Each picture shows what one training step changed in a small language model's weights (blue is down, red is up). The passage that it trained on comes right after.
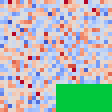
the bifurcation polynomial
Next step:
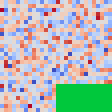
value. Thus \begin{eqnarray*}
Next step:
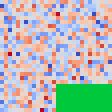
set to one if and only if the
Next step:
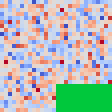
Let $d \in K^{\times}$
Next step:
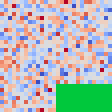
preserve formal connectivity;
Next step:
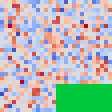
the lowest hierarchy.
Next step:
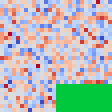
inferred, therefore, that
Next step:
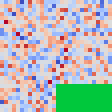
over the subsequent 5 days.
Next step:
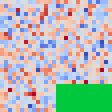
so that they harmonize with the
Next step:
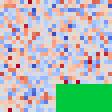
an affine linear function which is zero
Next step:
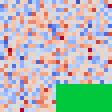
to literary engagements
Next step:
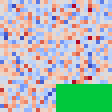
pure drug sample solution was
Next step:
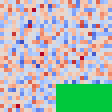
as seen from the three graphs
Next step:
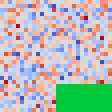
$X(M,N)$, subject
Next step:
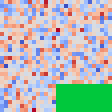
adaptive array beamforming
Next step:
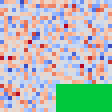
to reach a small truncation
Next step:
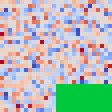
cannot always find such a
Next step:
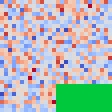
the efficiency and effectiveness
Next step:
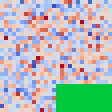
may admit a component that can
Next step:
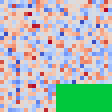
Prof Federico
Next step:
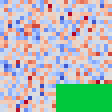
gains when there is knowledge
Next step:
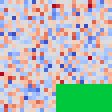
$p$-abacus of another
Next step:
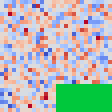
for any unexplained notation
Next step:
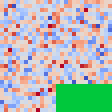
we refer the readers to the
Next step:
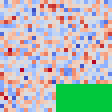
component. Almond- and
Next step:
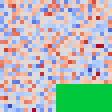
$\psi$ in a smaller
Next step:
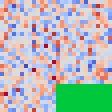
of the design rules and to link
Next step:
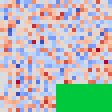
the effect of workers participation in
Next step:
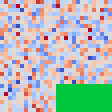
a graph or text), we
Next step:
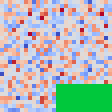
u \cdot \nabla$ are such that
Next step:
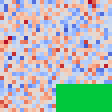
have a higher risk of low
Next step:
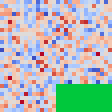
Moreover, Shakespeare
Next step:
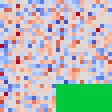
and RP6 was 600mm and
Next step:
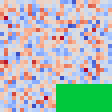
}{\partial s}\frac{\partial
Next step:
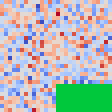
that, in the case of cubic
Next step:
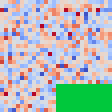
with the Drug Product.
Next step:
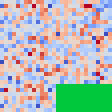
and \[ \|f \circ
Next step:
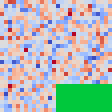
into Taylor series, we
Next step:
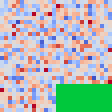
important lean green strategies and
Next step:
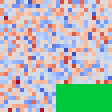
for the solutions is proved through an
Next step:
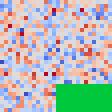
Prediction 1 Introduction
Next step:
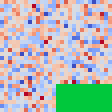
holds or, in the worst
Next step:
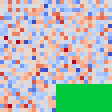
reason percentage of
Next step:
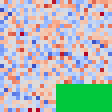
Siberia this species was
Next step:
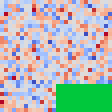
larger cohorts.
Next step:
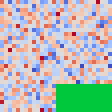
and width. The coexistence
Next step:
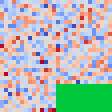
2009). As warming is
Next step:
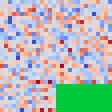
in Bangladesh. This
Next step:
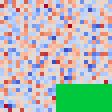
$x\in L_z$ such
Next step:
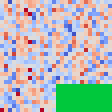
From there we can conclude that
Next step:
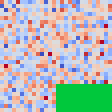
withstand the pressure of water
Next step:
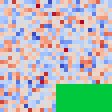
in details. Also they
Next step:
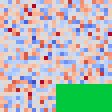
our fitting results, by which the
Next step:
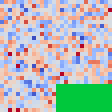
is represented by specific indicators.
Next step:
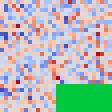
which allows the teacher to
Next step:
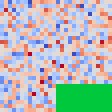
GS^k at (P,
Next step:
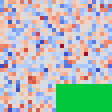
Vitamin E Good
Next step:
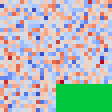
(principal stresses)
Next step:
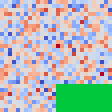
use plan of 1964 was
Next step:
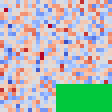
and Temperature changes were
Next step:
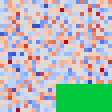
The aim of this work is to
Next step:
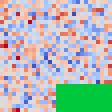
context of the encounter between
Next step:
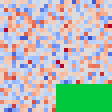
analgesia in patients
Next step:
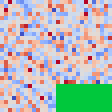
controversies surrounding the
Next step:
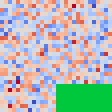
communication, non-linguistic
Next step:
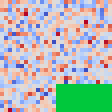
ancillary services to
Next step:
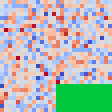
regulatory interaction and
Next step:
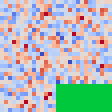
be holomorphic!) The
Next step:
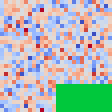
for some $m$, because then the
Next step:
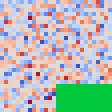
is widely used in the
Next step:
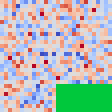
The map $\varphi$ splits the
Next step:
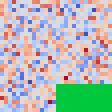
Peak power control by tapping
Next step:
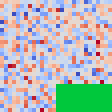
information. To get an insight into the
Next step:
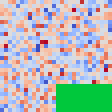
simplices in $ U_M$.
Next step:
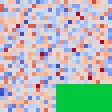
is not empty. As
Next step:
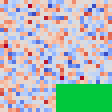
Sharing of research outputs
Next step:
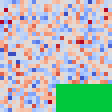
D., Latour, M.
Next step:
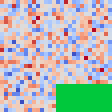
faced a quick development in the
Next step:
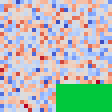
and Frieboes, H.
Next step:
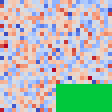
professional and on personal
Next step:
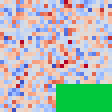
definition of the product. The only
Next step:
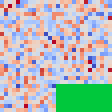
major research funders,
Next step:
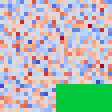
types of extrinsic
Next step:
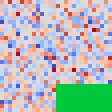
avenues for characterizing variants
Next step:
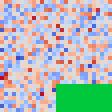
(observed as a
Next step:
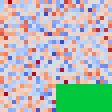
only conformally flat spacetimes can
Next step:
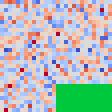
(SMOTE) improved the
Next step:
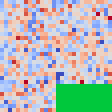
function, and let $(\ox(\cdot
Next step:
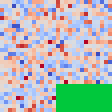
Since every sectionally complemented
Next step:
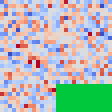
We chose to analyze
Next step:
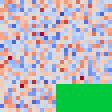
of failure related to
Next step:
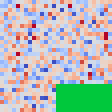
or equilibrium of force
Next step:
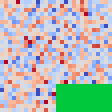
the case $g=1$ one can
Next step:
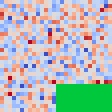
that the messaging is
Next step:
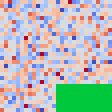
along the real line as well as a
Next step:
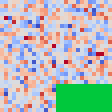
conditions appear -- the concept which
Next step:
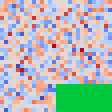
of religious leadership,
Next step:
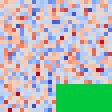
is dense in $\h$ it
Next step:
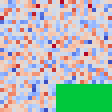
continuous and vanish at
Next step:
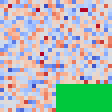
their customers. This is
